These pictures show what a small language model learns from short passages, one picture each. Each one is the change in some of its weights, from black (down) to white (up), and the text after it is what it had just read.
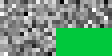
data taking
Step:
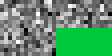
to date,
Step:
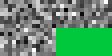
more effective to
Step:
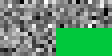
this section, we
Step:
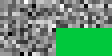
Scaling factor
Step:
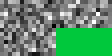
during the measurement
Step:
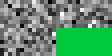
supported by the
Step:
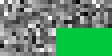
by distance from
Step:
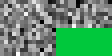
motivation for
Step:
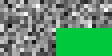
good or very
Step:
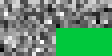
for the research based
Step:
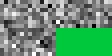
one such solution,
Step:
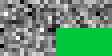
from expressions
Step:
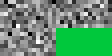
energy improvements
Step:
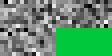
time difference
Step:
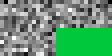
years of
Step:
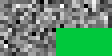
be prevalent
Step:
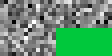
performance but also
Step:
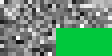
the Fermi
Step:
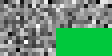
shows variations that
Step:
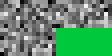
were higher in samples
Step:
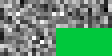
ones. In
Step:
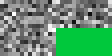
\infty $
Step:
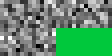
allow for different
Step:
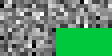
Rat bite
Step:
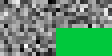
was carried
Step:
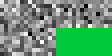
of each electronic
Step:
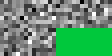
Healing has
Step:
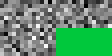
Figure 19.
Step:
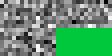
equation (15)
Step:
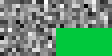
be there in
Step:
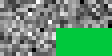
at binding
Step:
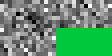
We compress the
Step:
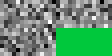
operators can be
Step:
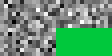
methods but all
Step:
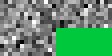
The final
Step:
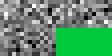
that result from the
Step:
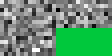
in nature.
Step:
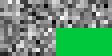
with $T$
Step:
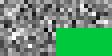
a plasma
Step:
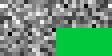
further supporting
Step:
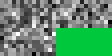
a true
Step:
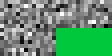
computed, in
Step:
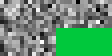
the case of the
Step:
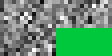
over 1 h to
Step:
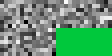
subjected to
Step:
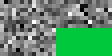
describe free
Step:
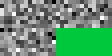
correction of
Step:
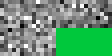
acting with
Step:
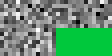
must be described
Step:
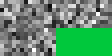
in the development of
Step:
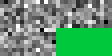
calculations as they
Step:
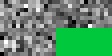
generated in
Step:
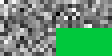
which opens a
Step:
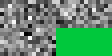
the box with
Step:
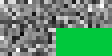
and Nation in
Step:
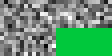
metric is
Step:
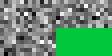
1.4 times
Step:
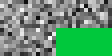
allowing direct
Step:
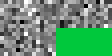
The equations of
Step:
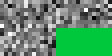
transverse momenta
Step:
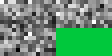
and also by
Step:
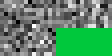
estimated 821
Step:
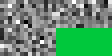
presented. In
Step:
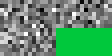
parental education
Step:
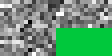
size) with
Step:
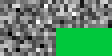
to reduce
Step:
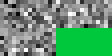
number of all
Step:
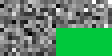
into two main
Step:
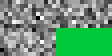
makes the
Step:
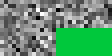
them dominates
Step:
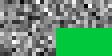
We observed this
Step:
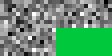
Forward test
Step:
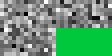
different scaling
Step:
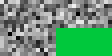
as large a system
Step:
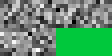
found in this
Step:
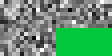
the presence of
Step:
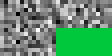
simulating the
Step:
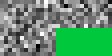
short time
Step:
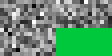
and indeed
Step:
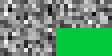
basis for a
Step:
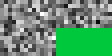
not support the
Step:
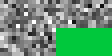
variation between
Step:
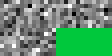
This work is without
